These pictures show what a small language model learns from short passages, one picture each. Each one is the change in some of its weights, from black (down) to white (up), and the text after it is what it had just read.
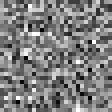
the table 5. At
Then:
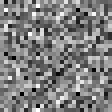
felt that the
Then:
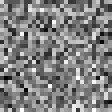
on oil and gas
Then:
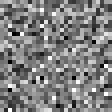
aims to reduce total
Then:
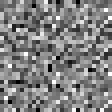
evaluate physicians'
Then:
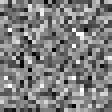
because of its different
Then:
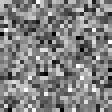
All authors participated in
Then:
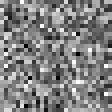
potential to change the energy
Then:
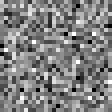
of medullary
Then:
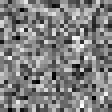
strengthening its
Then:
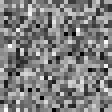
of music in
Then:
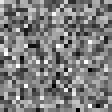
main intrusion detection
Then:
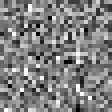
the risk of disease and
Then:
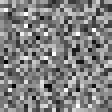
part of the service at
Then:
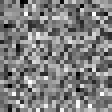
that figures like
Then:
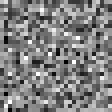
directly west of
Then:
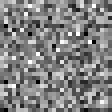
METHODS A
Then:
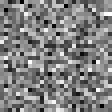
speaking skills together
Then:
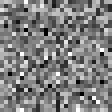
algorithm using the Digital
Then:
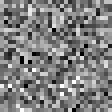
of citations,
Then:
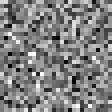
other part is constantly
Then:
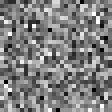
(\alpha -_N
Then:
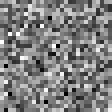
an essential element of event
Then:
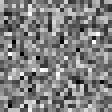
of the eleven
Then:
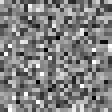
with no significant difference between
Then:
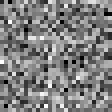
to defeat
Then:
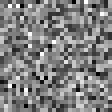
mention in section
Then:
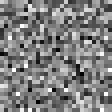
designed and performed the
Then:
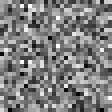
was investigated in the
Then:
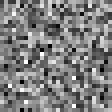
infused via
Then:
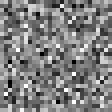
shared ecosystems, such
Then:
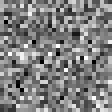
of November
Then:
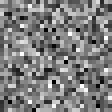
rejected. This
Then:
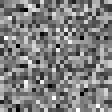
assess 6MWT
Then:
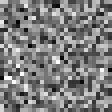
safety profile. All
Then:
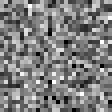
where ℓ is
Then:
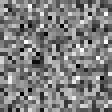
a learning management system is
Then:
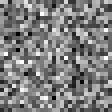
efficient extractant for
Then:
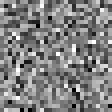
reference (inside)
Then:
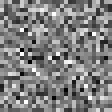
tools from social science to
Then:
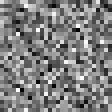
past behavioral pattern and
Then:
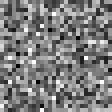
mechanically in the
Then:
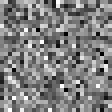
disease, 14% had
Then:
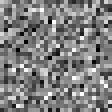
in XBRL
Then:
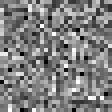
variations in the presence
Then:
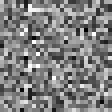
for 15% of
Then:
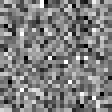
expression Figure 3.
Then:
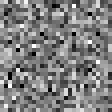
consumption of wheat is
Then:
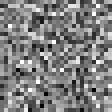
copies for the
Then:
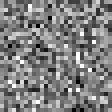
the volume with same
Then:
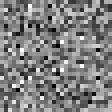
the ether was
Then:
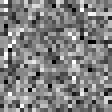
machine interfaces is
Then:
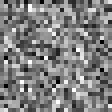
to the ulcer
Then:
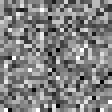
academic achievement scores in
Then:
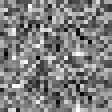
the same features overall used
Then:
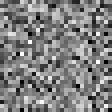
conflict of interest The
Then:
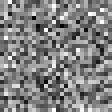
Resonance Data
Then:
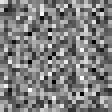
programmes, the
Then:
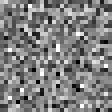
had no role in the
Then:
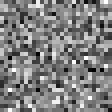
coherence, and
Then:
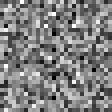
application point depth
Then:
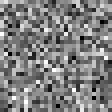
rate, and repair
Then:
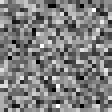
past year under the
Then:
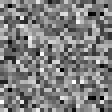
diabetes duration
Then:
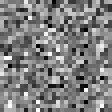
heat concentration between LP
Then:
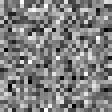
References to the
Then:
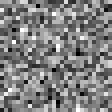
focus on the direct approach
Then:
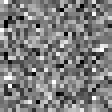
Fodder produced from
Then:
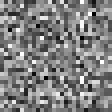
and yield strain. For
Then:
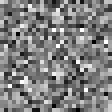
needed regarding its optimal
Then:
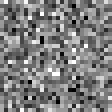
technologies are identified, an
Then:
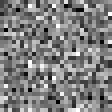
understood the purpose
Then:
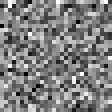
is geared towards improving
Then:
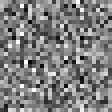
and treatment effects were
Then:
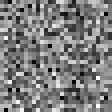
u) u du
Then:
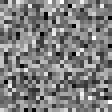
3D printing
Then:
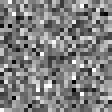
applications and notifies
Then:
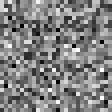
Even though one
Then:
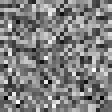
Model", *International
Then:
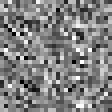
The village also
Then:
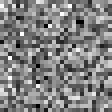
S., Model F.
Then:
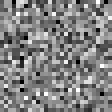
which could repress the
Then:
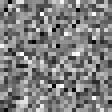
photostable up to
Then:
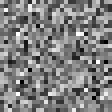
no conflict of
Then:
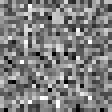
less than the initial
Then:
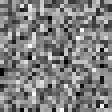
exciting when it
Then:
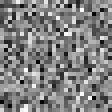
of compound **1**,
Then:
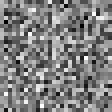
of their preparedness to
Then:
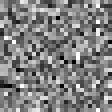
government officials in
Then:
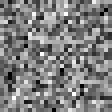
intervals between
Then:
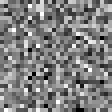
if the value of specific
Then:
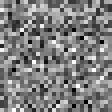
commercial implementation.
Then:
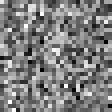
relevant areas. Its
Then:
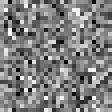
building passport.
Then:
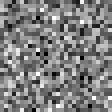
success. Moreover, we
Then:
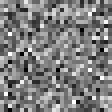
wind, hydro,
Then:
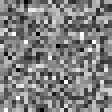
to produce a charge
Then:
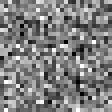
The change in the
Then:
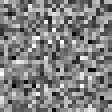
as it is typical
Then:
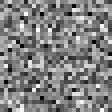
only deformed on
